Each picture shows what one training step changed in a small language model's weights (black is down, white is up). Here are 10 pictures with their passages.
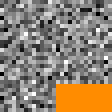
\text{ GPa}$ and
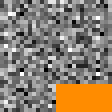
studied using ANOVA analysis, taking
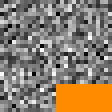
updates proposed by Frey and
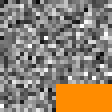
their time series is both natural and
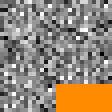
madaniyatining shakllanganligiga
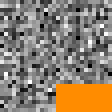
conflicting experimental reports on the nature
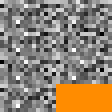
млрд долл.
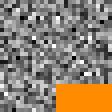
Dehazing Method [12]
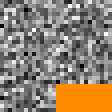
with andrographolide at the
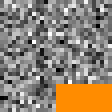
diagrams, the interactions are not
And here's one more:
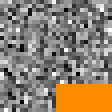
dissipation. From a design perspective,
